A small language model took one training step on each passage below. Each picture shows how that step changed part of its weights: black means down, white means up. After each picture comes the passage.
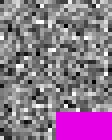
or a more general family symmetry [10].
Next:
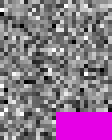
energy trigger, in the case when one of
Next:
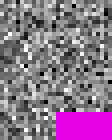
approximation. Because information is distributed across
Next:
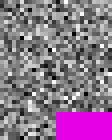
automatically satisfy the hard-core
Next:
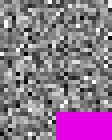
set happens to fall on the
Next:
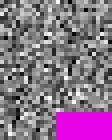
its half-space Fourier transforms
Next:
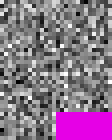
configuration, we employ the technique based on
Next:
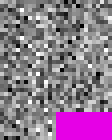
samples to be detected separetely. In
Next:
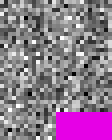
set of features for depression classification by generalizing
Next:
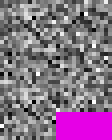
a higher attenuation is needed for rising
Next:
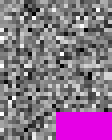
generally fail to decohere, so one cannot
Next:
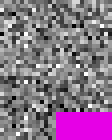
\paragraph{Transmission of
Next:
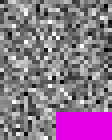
of the created singlet excitons or
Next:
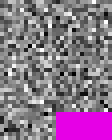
H$ (on the dot). {The wave vector
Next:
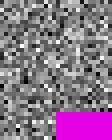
of (photoelectrical) charge
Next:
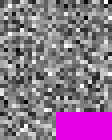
attention to optimally represented details of individual steps
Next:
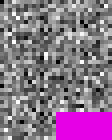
defined as follow: $$P_r =
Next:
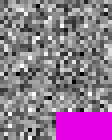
the eigenvalue spectrum will merely reflect the
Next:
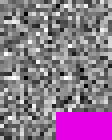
at ground, or core location, and lateral
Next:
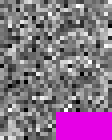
meetings for iterative adjustments
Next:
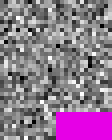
to the problem emerged. The discrepancy
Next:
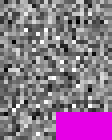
the realisation. \begin{figure*}
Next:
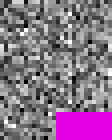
\geq 1$ and so once again there is
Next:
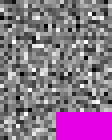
recourse to epistasis,
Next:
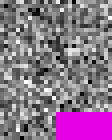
assuming that the applied field is perpendicular
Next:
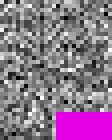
relativity (GR) there might be local
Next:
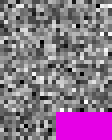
works of German scientist
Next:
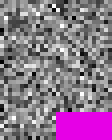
recovery failures mainly stem
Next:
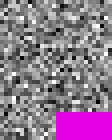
to import real scenarios and realistic 3D objects
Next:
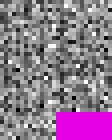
measurements: resistance and magnetization The
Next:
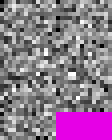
is a bounded-real pair if and only
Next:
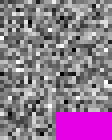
the symmetric bilinear forms. They form
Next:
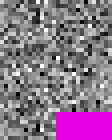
disordered and complex systems}, and FIRB
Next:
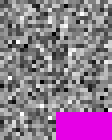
the level of $\Delta a_{e}\lesssim
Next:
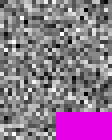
desired. Stars with various masses provide a
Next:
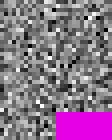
enhancements for the remote lab
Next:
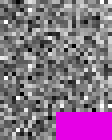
optimizing the full EGMRT configuration at
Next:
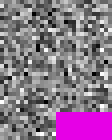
introduce a non-norm-constrained
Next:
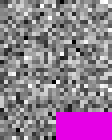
in general case. We point out our investigations
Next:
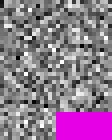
(ALMA) in the earliest phase
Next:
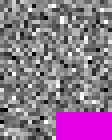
$\chi$, and the operations of $ {\rm
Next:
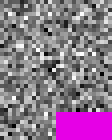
the basic-clinical collaborations in
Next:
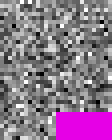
the results. In fact, it is shown that the
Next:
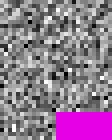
under way in order to install the first detectors
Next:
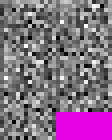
\bibfield {author} {\bibinfo {author}
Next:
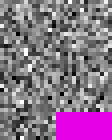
inside the MRI cabin during
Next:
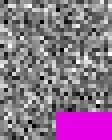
combining with T-duality. This question
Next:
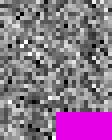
a consequence of a trajectory of the
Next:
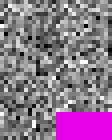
as the *vacuum* state and that each term
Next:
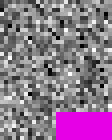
a dc polarized electron beam with a current of
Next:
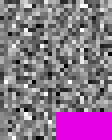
lowering of IMBH mass is most strongly affected
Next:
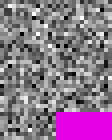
single photon detectors are a prerequisite
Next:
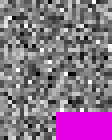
where $\tilde{\tau}>0$ can be
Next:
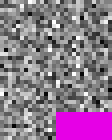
by (3.93) in the textbook
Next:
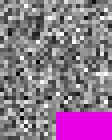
training time. The original SLIDE reports
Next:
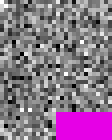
expansion causes the GRS to be cold
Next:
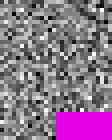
from Channel II consistently reproduces the main
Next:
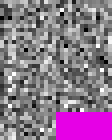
Yonatan and Fried,
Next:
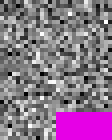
with full combined rank eight and a matching
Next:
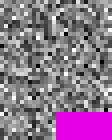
supports their beliefs and ignore
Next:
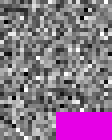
at a distance of $\sim 300$~km to
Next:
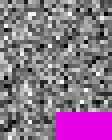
are combined into a single ``nonet'' matrix
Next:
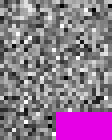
other hand, the SBL experiments cannot probe
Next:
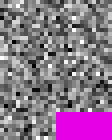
and similarly, Rx is moving in the
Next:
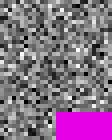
which is the combination of the *dynamical phase*
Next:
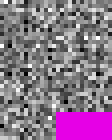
Stony Brook, New York
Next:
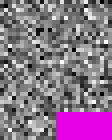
that is connected to a single graph node, with
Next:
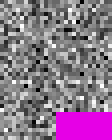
model of the Gaussian inference is set as an
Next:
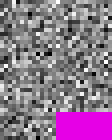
is not possible. We calculate the X--ray
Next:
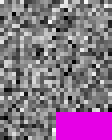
efficiency $\epsilon_{i,k}$, and probability
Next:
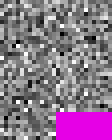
image classification problem, that can also be
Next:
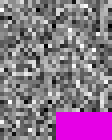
possibility which should not be excluded {\it
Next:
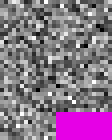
N$ = 1 vector supermultiplet. To
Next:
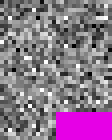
canonical spin-powered
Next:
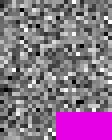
2D face images and 3D face
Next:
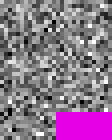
inside a **(a)** field and
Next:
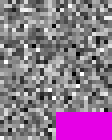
Bitcoin nonce finding. }{%
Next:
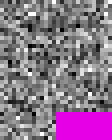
models are active enough to adequately measure
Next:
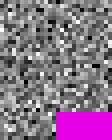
with \mbox{$i \le i_0$}
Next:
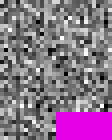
project has received funding and support from the
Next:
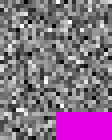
dust}/dU = {M_{\rm dust}
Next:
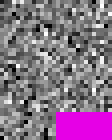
tool for pronunciation training,"
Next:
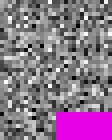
quark-level penguin transition $ b
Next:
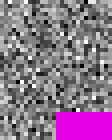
}$* \\ \hline Field of
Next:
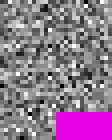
to make many more paired-and-fixed
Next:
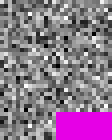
explanations consider a single crossover line separating
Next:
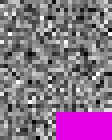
{\si\um} transducers) and
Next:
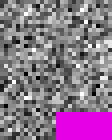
the power-law warp factor
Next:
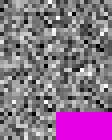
measured in a properly filtered 3 K
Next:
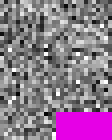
elements, however, are two orders of magnitude smaller
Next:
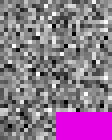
the Bohr magneton, and
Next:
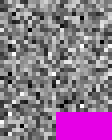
in Table 3, and the major independent t-test
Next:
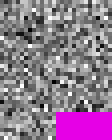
parameters. Given more parameters, one may always find
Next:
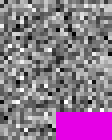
radii compared to red-shifted emission
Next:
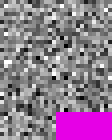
support in parole are rapidly expanding
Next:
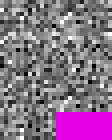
look only at the modifications of the vector
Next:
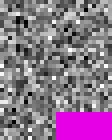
asymptotically vanishes in a large system with
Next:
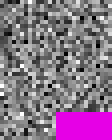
Kuhn in 1962. Again
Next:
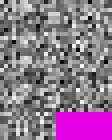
columns we have modded out mirror
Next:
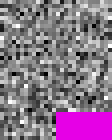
dynamics, a powerful consequence of the
